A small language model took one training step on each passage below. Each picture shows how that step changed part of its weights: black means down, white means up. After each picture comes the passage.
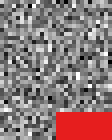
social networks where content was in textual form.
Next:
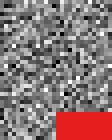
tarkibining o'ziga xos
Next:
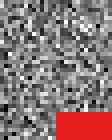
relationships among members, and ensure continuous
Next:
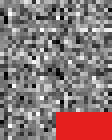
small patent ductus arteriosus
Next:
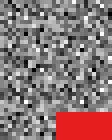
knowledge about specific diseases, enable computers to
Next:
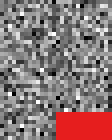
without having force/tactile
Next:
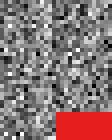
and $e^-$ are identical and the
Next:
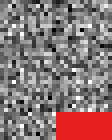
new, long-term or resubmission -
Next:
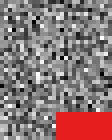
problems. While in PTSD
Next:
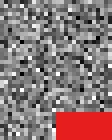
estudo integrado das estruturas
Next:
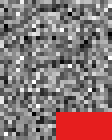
da população ao acesso a
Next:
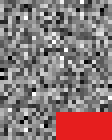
approaching the 99.7\% security
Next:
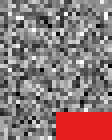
especialmente soja, estão mais
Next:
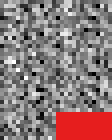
a large kinetic mixing between the singlet
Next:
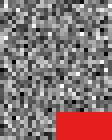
the search from the beginning of the
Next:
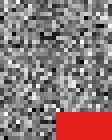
asosida (muallifining shaxsiy
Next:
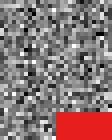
We have shown that the Milburn density
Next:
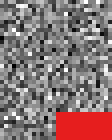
conde, é condandeiro
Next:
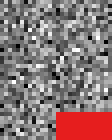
the question of the number $d$ of spatial
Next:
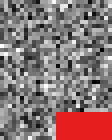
equation (\ref{eqn3}) from the loop
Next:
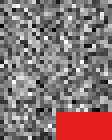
texnologiyalarni o‘zida
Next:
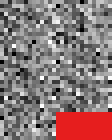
смачно **втыкали**
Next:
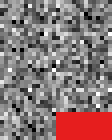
qoplanadi – soxta
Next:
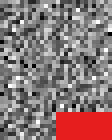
extrapolation $r \rightarrow \infty$
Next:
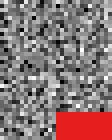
dependence without taking tolerance into account. It
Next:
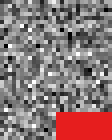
resources in conducting child welfare
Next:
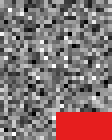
consistent with the nearly equal power output of
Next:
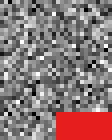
reviews, focusing on the adoption of
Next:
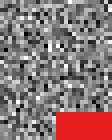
those with poor preoperative sleep quality
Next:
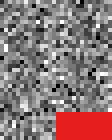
metallic lines. \end{abstract}
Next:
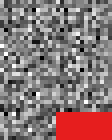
ECDAA, Privacy CA
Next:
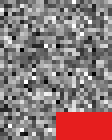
Rapinesi, S. Spatially
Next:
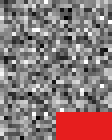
use. Conclusions: National regulations
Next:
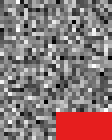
Fig. 7 System Dynamics Modeling
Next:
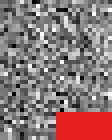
whenever two consecutive units are
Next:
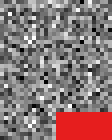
los pulgones se observó a diferentes
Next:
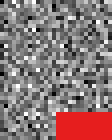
O'zbekiston Respublikasi
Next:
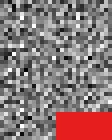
a new worldview, in short
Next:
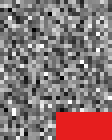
map server is greatly reduced,
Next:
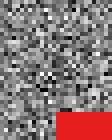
Astronomical Mega-Science,
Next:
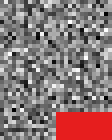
by the statistical trapping and mutual
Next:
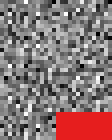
to create long waveforms with reliable
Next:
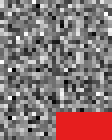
Достижения науки и
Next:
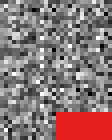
QRIS BNI 1. Saya
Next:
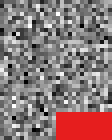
or the Yang-Mills field
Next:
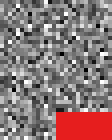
government, industry, media and
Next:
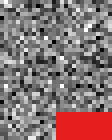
ham o‘zining o‘tmishini
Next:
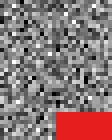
four photons fuse together to
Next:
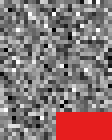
Island, Virginia CIDR
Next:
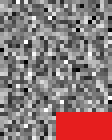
the PC1 chip centered on the
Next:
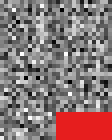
perceive slight motion of a target product
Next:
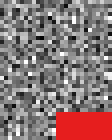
dosis de rebeldía:
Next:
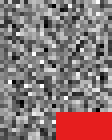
defesa do meio ambiente.
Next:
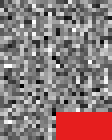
[1] The key insight was to use a
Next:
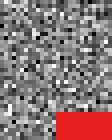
bu gubernatorlarga buni
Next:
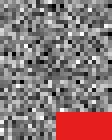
Estética e Cosmética e
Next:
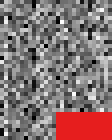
since the neutral phase of the ISM
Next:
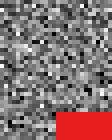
interference. Notably, MRC can
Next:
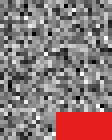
current model. Therefore, the model can be verified
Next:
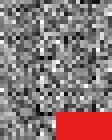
\bibinfo {author} {\bibfnamefont {P.}~\bibnamefont
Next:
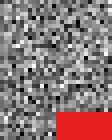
turk madaniyatini yuqori
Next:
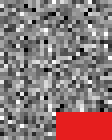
fraught with difficulties.
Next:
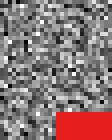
имени «*кающимися
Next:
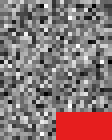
aloqalar – omonim,
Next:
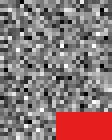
to explore by touching and feeling
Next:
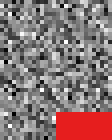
va motivatsiya beradi,
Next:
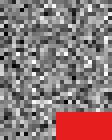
developer makes chemical modification on
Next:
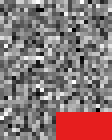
genitori vengono separati
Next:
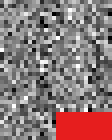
(első és második
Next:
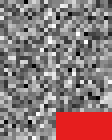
crises têm frequência menor que 15
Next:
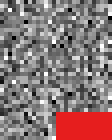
2, US) with a nominal
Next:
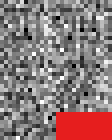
significant trend or a slight decrease in relative
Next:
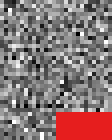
grant DFNI T02/6.
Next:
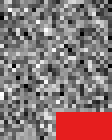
optimal value in between the dispatch
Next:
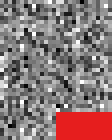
life. In turn, a decrease in the
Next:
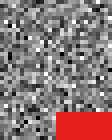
can be approximated as ${U_f}
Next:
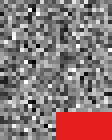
such as electrolyte feature, current,
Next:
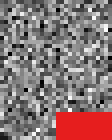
butterfly velocity, one first considers
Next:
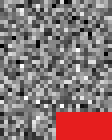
compared with the mass $E_{s}$ of a
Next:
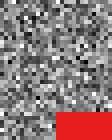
in construction and civil engineering
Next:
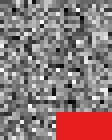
real QCD, both approaches miss important
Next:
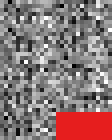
Cronbach's alpha reliability analysis,
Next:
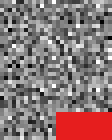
начало появляться в
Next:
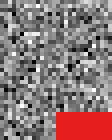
corte diversi yogi particolarmente
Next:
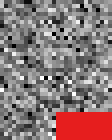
by 6, the last one must be associated with
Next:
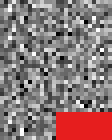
de la croissance endogène
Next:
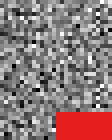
algo de paz al conjunto.
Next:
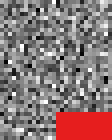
maps the multi-bit binary message
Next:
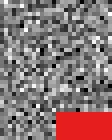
integrado baseado em nuvem,
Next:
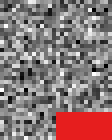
and forethought processes as
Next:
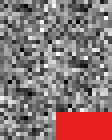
Shanghai, People's Republic
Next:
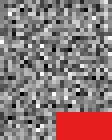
to absorbing labor and providing
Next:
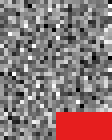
around 1120 nm. To promote
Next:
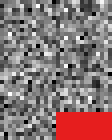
that a linear spring with stiffness
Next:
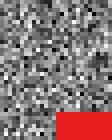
increasing frequency of vehicle breakdowns
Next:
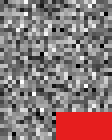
IIR filters Butterworth and
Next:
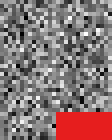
Группы сравнения
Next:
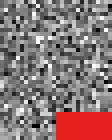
Evaluation of the oscillating mode is much
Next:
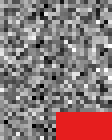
com abordagem qualitativa.
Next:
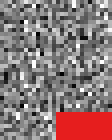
various illnesses in women. These natural
